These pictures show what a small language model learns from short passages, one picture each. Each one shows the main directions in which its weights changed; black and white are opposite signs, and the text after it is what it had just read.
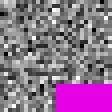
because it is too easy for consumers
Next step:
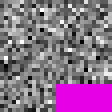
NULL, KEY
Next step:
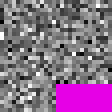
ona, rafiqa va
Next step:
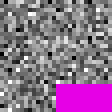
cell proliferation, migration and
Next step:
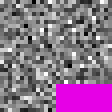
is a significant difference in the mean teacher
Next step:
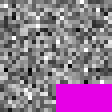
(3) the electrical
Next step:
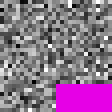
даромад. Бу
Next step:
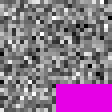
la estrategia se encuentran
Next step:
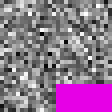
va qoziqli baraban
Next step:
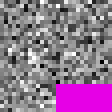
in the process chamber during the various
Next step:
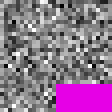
utgangspunktet for
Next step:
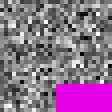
a normal silence. But if an
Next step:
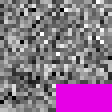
la communauté virtuelle de la
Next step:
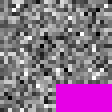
as local stewardships, which respect
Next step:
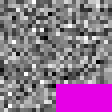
bare alumina particle is observed on
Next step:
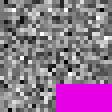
Edward Elgar Publishing,
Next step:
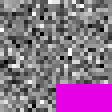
pelvic floor.
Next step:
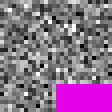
has been used against numerous malignant
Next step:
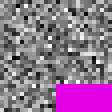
and body positivity. 4. Schools
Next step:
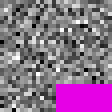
legítimo, que viene a
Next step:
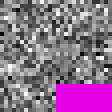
kerak. 4. Raqamli
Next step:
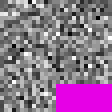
belangen van derden worden
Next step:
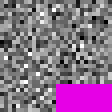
long as arranged individually.
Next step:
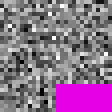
foydalanish o'qituvchidan
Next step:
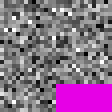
declaración de responsabilidad
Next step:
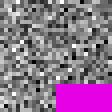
Приведены примеры
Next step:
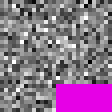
aim to “preserve linguistic and cultural
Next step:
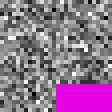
program. Regarding Delayed
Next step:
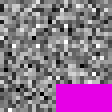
colaboradores ao longo do tempo,
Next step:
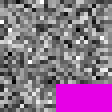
the UNCAC, that corruption
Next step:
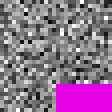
Type of explant Intensity of
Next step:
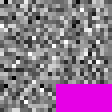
process from isolation through culture is still at
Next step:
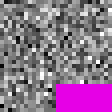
de Extensión Universitaria**
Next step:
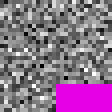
count each of the 3 distinct
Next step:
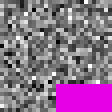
purified bioethanol of sample
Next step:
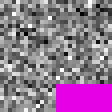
liittyvät helposti
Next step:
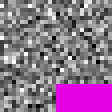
har vaqt ham mualliflar
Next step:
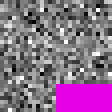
species, amongst which Salvia
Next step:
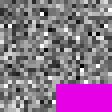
Chen, H., & Zhang,
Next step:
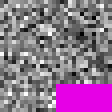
in Comunidad Valenciana
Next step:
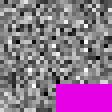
the definition and the planning done before actual
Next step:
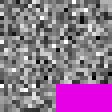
a controversial theorem.
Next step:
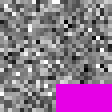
kelib bolalarda maskur
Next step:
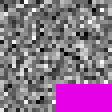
antenna array at an access point
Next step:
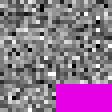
yoo(that one) yo o
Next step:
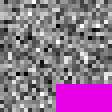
Although the first order plots are linear for
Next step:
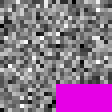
mensal e de acesso
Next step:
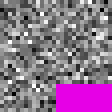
and cover all the irregular
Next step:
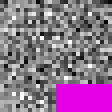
речовини, виділення
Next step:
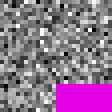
and information technology, scientific and theoretical
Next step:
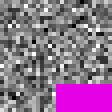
the independent variables are taken into account.
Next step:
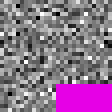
well as growing budgetary constraints and
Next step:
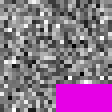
glove allergens.
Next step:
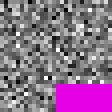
более эмпатичные и
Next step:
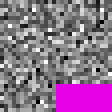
how does path dependence influence trip
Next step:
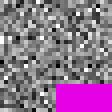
la revisión bibliográfica realizada
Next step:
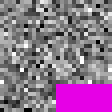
la basura. La postura
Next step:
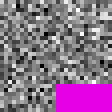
decir, ir construyendo una vida
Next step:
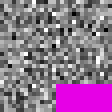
va audit” yo‘nalishi
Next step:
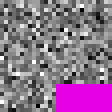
Personnel Continuity
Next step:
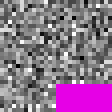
рейтинг дастурига
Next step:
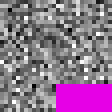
beradigan fikrlash tarzidir.
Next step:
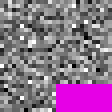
368]. Більшість сучасних
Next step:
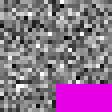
Asian Journal of Multidimensional
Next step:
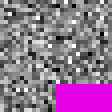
sharqdan g'arbgacha tomon
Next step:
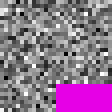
the singular region, and the ω
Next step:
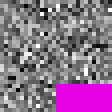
reagent (0.2 % in
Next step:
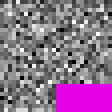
меры профилактики и
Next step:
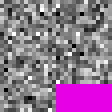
millions d'oiseaux par an
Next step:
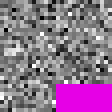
de 1941, tanto nas causas
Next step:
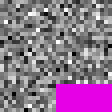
land geodeclivity of the
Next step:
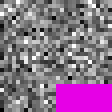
yapıları gibi önemli
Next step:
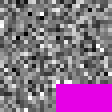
that all the samples have scattered
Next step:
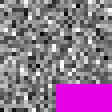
ularning mazmuni bolalarning yoshi
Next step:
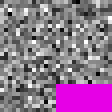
yo'l transportini ishlatish
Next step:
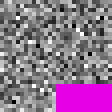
sharhiga katta ahamiyat berish
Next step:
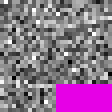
speech and makes the child have little
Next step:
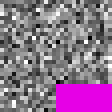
alternativa melhor que a queima do
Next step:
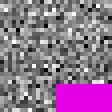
antibody against influenza A
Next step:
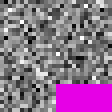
other areas in the region of interest
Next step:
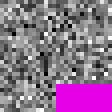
y de la comunidad'. Se
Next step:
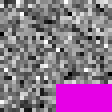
factors associated with the CiteScore
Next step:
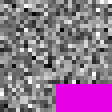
together with their fibers diameter
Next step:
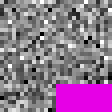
так і в рядового складу
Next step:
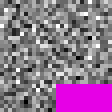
inner race and on the
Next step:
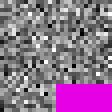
toman las pruebas de significación
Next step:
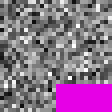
Oloy tizmasining endem
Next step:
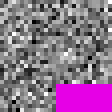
Pembelajaran hidup dan
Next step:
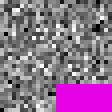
techniques, applicable in situ in a rapid
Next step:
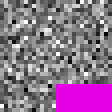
of last meeting of the Board of
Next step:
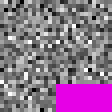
ko‘rinishdan tashqari
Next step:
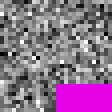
after menopause or blood in the
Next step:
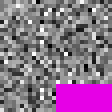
expectations, the value of the company's
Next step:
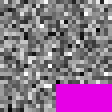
the region. The main impact has been
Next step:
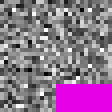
teachers' perceptions on grammar
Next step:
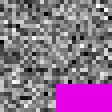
security imposed by technical and business conditions.
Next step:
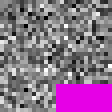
Themen, wie zum
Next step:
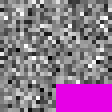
road map whenever there are
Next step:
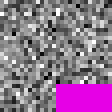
postopku. Hlode se
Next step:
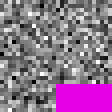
Delivered 5 th March 2021
